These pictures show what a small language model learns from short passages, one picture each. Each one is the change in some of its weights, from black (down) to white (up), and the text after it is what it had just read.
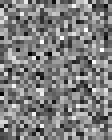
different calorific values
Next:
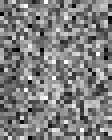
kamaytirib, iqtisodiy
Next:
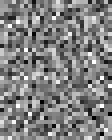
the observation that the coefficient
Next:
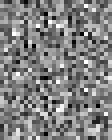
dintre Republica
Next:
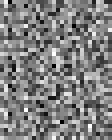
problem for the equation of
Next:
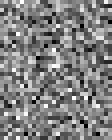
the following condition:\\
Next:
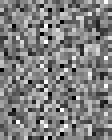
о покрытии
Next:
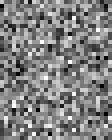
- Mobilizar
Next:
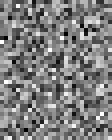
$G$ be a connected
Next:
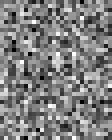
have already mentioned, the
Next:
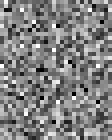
graph and (the parity
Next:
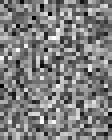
için bu sınıflar
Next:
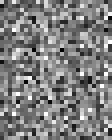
Natijada eslab
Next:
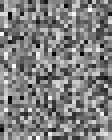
fueron comparados en
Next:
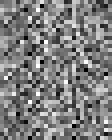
jarayonning markaziy
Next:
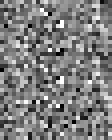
45 градусов
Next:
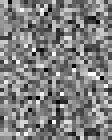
and practical problems of
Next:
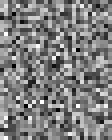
proof is entirely similar
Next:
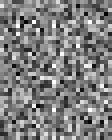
and $\frk$. Let
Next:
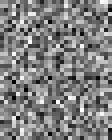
de trabalho. A
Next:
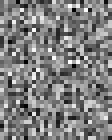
la participation des
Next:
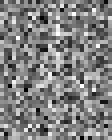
posible causa de
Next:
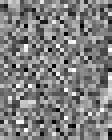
valor de mercado.
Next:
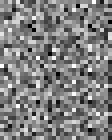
= \vartheta^\ast
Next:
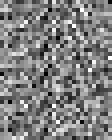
not just how to turn a
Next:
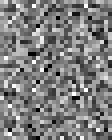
larger constraint space for each block
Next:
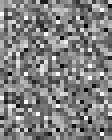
parts and extend each pair with
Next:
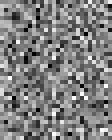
arbitrary geometric structures, such as
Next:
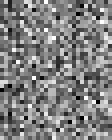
of Zariski
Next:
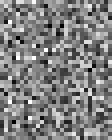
thresholds &
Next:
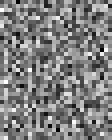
the isotropy groups of
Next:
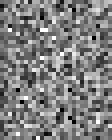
chiqarish (xizmat
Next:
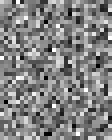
(b\cdot c).
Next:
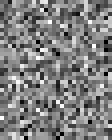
investigación en el campo
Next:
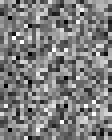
olib keladi va ijtimoiy
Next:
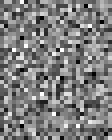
не знайшов
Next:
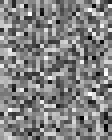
these two are standard Borel spaces
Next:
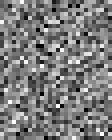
не відносить до
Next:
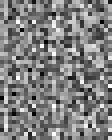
that in view of the support
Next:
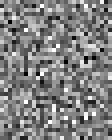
and $0\le
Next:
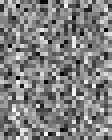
horizon. Constraint
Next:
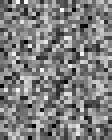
% da mln.
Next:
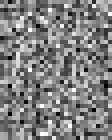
Computação. A
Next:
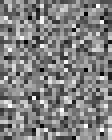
Agua Potable?
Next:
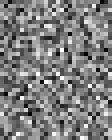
tutela dos direitos
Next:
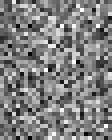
ishlab chiqish muhim
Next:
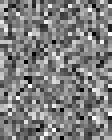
lower bound for this intersection is
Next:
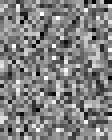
measures: \( \diam
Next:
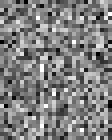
instabilidade que afeta
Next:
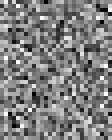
a set of conditional
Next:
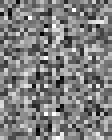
направлена на
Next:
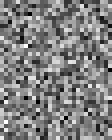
persona por la calle
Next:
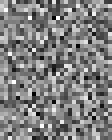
in a more general context.
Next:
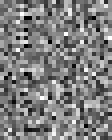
ularni birgalikdagi
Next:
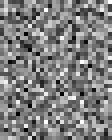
is a unique isomorphic copy
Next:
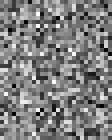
and Leclair
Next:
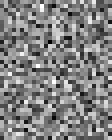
linearly independent rows of
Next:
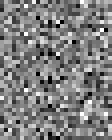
для побудови
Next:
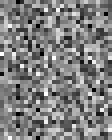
by finitely many closed subsets
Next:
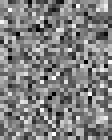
ventricular support
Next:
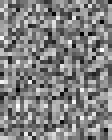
Passing to the limit
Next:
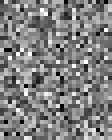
процесс. Даже
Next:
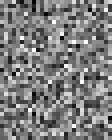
a stellarator
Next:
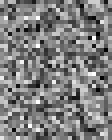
that are notoriously difficult
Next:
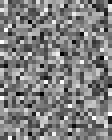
for a constant $\alpha$
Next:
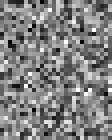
\text{on }
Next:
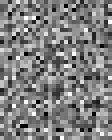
Electrónica de
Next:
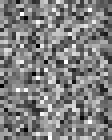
Dengan demikian
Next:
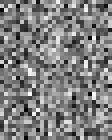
la pratique.
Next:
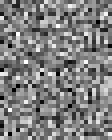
Didaktika rivojiga
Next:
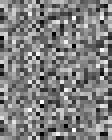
T A H R I R
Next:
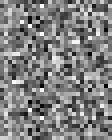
not covered by the sets
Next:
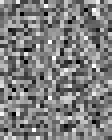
design $\xi_c$
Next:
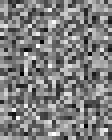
the map $f$
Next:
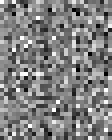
of goat and sheep
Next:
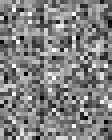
element. Ushbu element
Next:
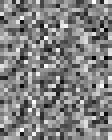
\quad \Omega \times
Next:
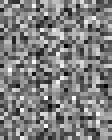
учун хизмат
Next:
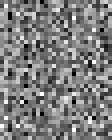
*Personality and
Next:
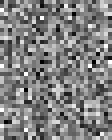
area on residential and
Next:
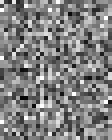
mostrar una
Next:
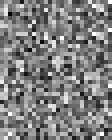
have the structure of a manifold
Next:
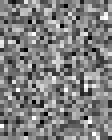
in $Z$ for all
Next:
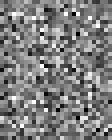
који се
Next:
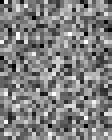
için sınırların
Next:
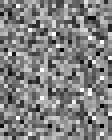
of length of all words from
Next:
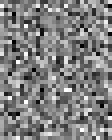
any pair, $a$,
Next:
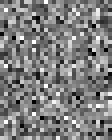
til Marokko eller
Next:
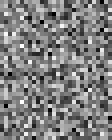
advantages in using
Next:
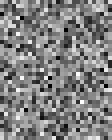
admissible module. The following
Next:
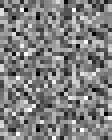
that a.s. there
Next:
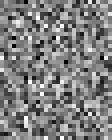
sexualidade no espaço
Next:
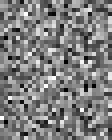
weak* to $z$,
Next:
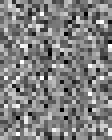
orgánicas y la
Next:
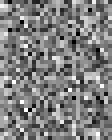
this section we shall study
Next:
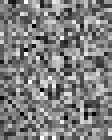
induction on $k$. For
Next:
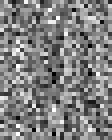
and $C_p$
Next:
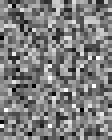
de $G$ sur
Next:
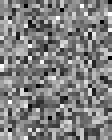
order to characterise the
